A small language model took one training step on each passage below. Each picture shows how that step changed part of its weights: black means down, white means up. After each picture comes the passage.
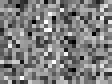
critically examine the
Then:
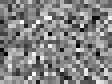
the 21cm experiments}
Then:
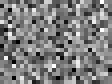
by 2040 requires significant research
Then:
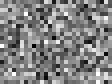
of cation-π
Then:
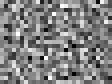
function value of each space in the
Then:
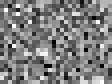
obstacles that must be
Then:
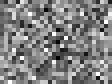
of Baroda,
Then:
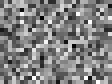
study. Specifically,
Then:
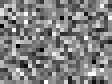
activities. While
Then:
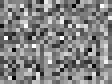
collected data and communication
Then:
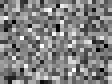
8. Determination of
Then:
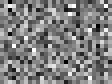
this case, the binding
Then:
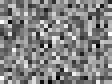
that, assuming a gap
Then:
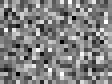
follows. In section 2,
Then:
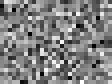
a whopping sum
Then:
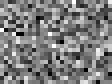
the moment when the
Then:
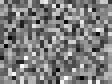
throughout the day. -
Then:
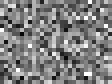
as a news source and,
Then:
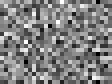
near to normal incidence
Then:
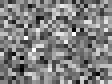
the zero in the notation
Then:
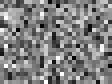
according to trace
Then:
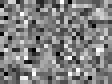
Environmental Sciences main
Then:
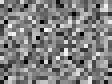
resistance to flow.
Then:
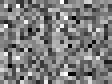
defining: \beq
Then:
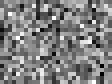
H I data shows a detailed
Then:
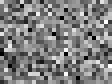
play primary biological
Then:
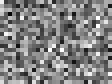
which they have a comparative
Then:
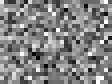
crucial these conditions are for
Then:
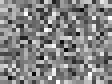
of the sample, agreed
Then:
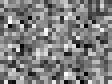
({\alpha \over \pi
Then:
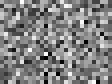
thorax, and 5
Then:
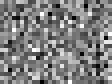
purpose of developing
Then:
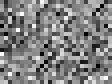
the sequel, we
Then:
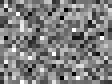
Sweden Node 3
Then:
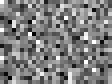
capabilities required for
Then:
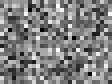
description of the evolution
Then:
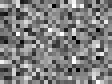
study process which involves
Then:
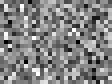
the background, other than
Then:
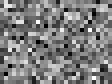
S Williams,
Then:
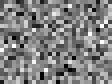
some preceding research as;
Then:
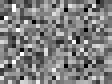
discussion by defining what
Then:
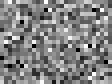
size alone is not enough
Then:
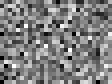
only. ** The old
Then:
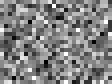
and S.Noda,
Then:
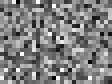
the results. NAP
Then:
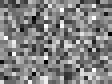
Depth of energy level T
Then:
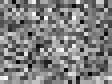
the presence of items
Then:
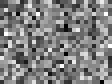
voxels had to
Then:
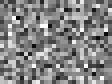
AMO (v) and
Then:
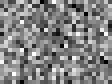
series of comparable peaks
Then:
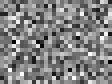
of hydrogen and
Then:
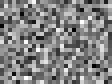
path traced by the
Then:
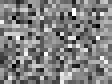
cohesive digital
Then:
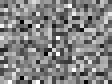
with $N=10$ and
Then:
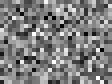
not to have a title
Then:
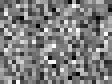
much denser radio
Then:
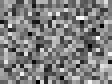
the hygienic
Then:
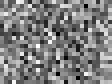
a new series of research
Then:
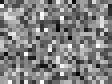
value of each trace)
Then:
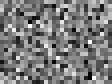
manufactured in
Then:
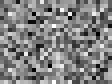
the identification of splice
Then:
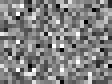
mechanic set consists of two
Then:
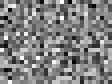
as target applications,
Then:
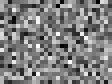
distribution of errors in the
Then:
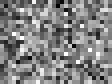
*coliform*) were
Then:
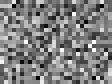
of the twenty
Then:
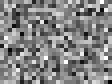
both creditor and
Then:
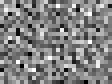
model based on linearly
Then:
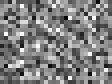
provide enough power to feed
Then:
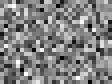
between phase accuracy and energy
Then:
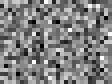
market failure in developing
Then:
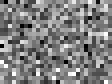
boundaries of Intel
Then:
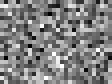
The variation of action
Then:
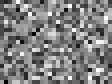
but instead related to different
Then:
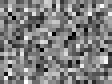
hospital based
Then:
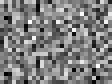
of individual OHD data
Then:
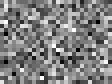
students and teachers.
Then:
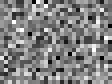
sectors is essential
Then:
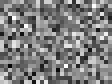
Parallelism is
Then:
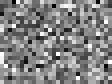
probability of the measured
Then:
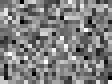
Autonomous Reef
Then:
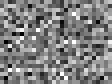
the computational capacity,
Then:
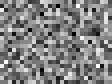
priority areas, as
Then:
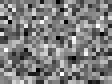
attempt was also made
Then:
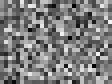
backfill scheduler
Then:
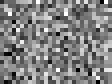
during the impregnation
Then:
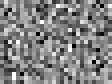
person has taken.
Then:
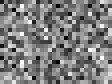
std & median &
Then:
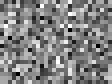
development of the logistics
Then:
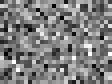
be a scalar field with
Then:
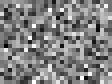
Feng and Shang show
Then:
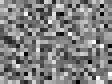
of the molding process,
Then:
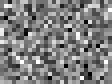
be advisable for the
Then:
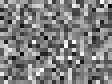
binary component. The
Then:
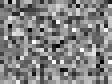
general meaning, or, so
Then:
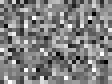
that the `friction'
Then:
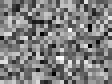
urgent demand
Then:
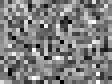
consider a simple situation
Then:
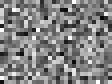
– there is a need to
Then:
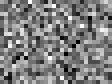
via cleaving specific
